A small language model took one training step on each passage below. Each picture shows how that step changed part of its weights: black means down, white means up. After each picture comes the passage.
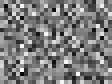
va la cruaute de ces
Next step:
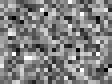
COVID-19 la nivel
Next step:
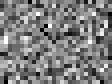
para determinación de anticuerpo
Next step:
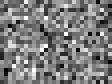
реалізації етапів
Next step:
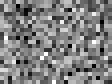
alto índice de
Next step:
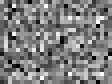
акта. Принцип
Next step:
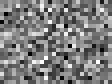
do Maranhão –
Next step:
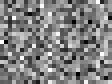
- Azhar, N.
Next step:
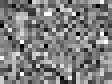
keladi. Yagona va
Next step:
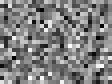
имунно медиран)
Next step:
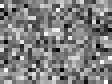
a zapírá to.** -
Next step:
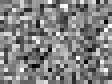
va o'quv binolarini
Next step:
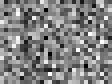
Qosimov, M.
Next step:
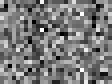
которые обрекает
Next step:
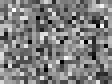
обогащает наш
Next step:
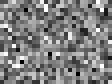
nazariyasi, ehtimollarni
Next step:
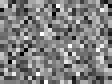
lage beurswaardering
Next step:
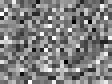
Agger, P.
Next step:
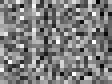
आरती की
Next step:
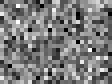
ОНК «Институт
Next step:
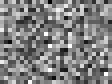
A. I. Rarog
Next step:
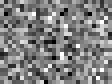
para la limpieza,
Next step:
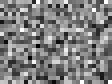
uslubini ishlab chiqish
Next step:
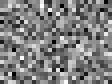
padrão de vida, como
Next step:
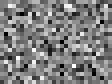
когнитивными процессами и
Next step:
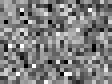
qilinadigan aniq o‘quv
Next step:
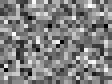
ini, Kementerian
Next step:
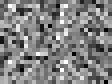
ha comprometido más con
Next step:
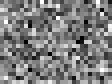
en el Periódico;
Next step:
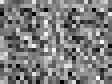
vaqtda kompyuterlar
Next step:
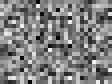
problems of higher education for
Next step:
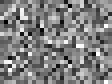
milliy qadriyatlarga
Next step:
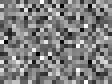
копчиком, с
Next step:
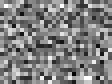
do conhecimento e não na
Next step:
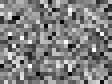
y a une orientation
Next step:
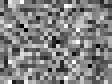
*B. microti*.
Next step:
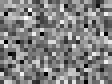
hayoliga kelmaydi.
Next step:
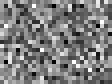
Grammatika ma'lum
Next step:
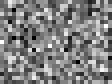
To je važno
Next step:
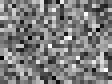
Una vez probada la
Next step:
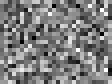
a forma trapezoidal dos
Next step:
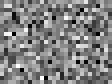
qarz oluvchiga kreditdan
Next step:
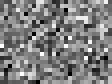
ўз ифодасини
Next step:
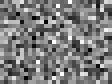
a constant response of
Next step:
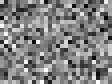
algorithm for calculating
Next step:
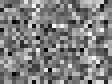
o empreendedorismo digital
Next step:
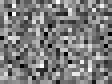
Арциховский А.
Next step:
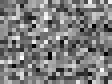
e as crianças deveriam
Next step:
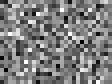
В другой работе
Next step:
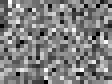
Dual ta’lim bu
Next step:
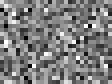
sig‘imi stadionning
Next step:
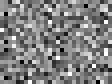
process dissociation analysis.
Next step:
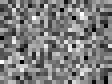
tadbirkorlik sohasida
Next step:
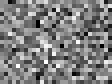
autour de quatre
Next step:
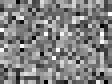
va rivojlanmagan. Bunday
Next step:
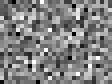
Россияда аёллар
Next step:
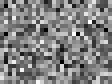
muhim nuqtasi ana
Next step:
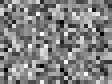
вихованні дитини
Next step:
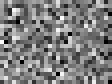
Kirilenko, V.
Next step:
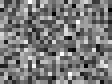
se promueva la reducción
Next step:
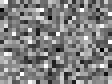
institutions involves not only
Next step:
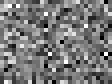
ou seja, é uma
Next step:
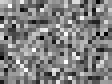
спроба створення
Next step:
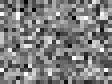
-2 km masofaga
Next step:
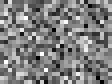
del género y el país
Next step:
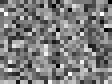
práctica mediante la cual el
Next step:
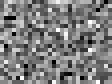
worst periods of water
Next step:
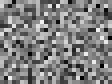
the shortcomings of
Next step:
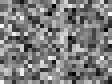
komen echter leeningen
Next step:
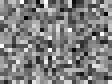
SPSS. El análisis
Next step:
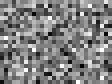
Фатхуллаев А.
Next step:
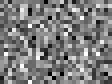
позволяют ввести в
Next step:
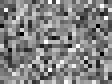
do 5 ur ŠT.
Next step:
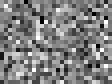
Увеличение уровня
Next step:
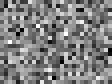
putea explica
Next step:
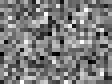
ДПО для управленческих
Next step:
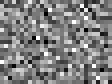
da República. O
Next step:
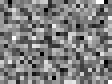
conteudista, fazendo com
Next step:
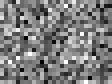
Метою статті є
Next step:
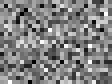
13 ta davlatidan elchilar
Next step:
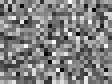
ochib tashlaydi, bunda
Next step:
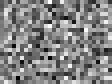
di Masjid Al
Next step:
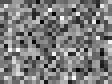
investigadores de este estudio,
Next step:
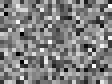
producción.” Han,
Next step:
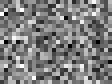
авторов, можно
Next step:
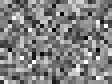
nemen, „de
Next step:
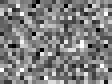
ushbu asar XIX
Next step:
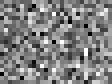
talabalarda self-management
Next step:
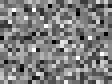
ma‘no jihatidan
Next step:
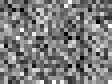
deseo humano de
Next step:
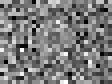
meio do uso de ritmo
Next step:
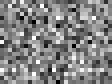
транспорту – складний
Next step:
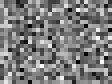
debe tener una visión
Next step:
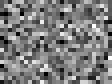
Boburnoma» –
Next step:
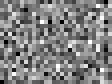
асосида айтиш
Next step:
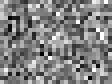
the general literary work of
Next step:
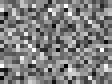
na Amazônia foram
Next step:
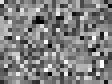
выделение концепций
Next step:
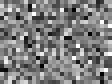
evitar la pérdida de
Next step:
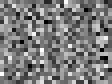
En effet, elles
